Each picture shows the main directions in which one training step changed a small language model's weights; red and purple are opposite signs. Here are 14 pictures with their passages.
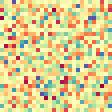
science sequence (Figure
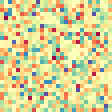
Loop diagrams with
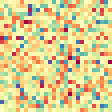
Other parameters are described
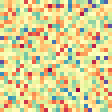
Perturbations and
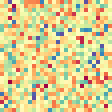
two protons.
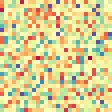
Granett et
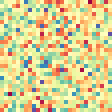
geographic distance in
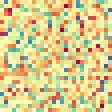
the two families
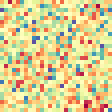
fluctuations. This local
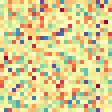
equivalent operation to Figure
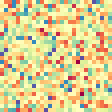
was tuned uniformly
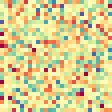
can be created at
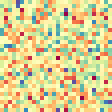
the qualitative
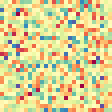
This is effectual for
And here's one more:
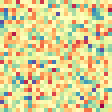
its evolution in order to
